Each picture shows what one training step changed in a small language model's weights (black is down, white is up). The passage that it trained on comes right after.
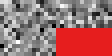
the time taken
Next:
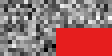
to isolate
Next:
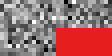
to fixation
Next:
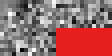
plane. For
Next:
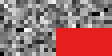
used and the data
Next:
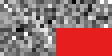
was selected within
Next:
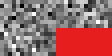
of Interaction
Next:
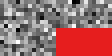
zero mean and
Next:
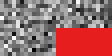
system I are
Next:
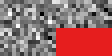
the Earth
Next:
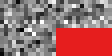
constant positive and
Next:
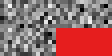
or examines
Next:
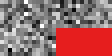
for GaAs
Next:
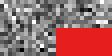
of cell
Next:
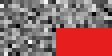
the GLM
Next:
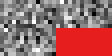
through a point of
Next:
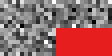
measurements the
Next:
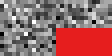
of jets that
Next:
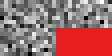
1D- and
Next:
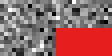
which we would
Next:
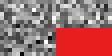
to the measured
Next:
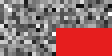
method in which,
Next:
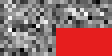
take into
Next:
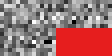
to another
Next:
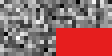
is fully
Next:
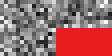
continuum coupling may
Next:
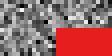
the foil
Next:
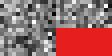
that this is a
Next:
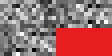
a finite
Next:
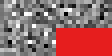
In the context
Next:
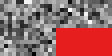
and difference
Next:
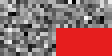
as measured by
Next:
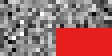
the ODW
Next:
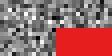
solar system
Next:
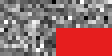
issue that
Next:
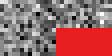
the hard
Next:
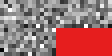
were compared to
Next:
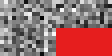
fall below the
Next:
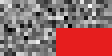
the computational
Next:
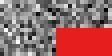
the MIA
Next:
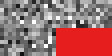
are faster
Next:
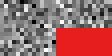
process diagram
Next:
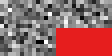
since the second
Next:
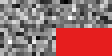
authors found
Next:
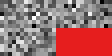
torus or
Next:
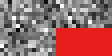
of lattice actions
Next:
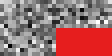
this solution in a
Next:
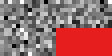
latter case,
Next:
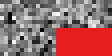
in press).
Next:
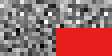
simulation. For both
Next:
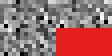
two types of
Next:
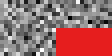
black in Figure
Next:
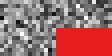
true support
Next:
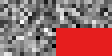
PEs is
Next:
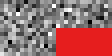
We choose
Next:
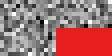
now to
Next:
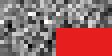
in flows
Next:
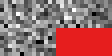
state of the
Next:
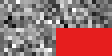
subset of
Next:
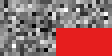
| Child
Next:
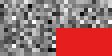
suggest that
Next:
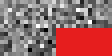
occurs at
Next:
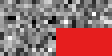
relatively large
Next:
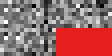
fue que
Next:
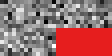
for AdS
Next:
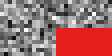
for the bus
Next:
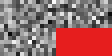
our contributions in
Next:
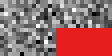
distribution of the
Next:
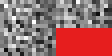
of each of the
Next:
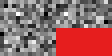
Note that
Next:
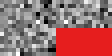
Galaxy are
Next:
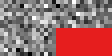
decaying function
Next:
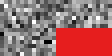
of another
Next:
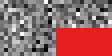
\\ Fe I
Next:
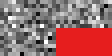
sign of the
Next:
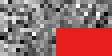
atoms which
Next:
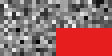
factor being the
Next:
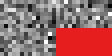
study, the
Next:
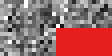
while the maximal
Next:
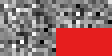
panel of
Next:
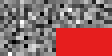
The surface plots
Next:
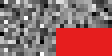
the electronic states
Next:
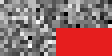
is mainly
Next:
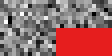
the opacity
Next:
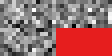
measured by the
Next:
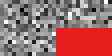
series in an
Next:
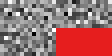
grow very
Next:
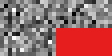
Functions in
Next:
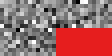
from current and
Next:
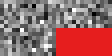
equations of any
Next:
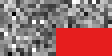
of attack
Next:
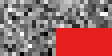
This is so because
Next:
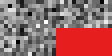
been approximated at
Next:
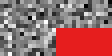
electrons show that
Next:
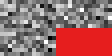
as for the
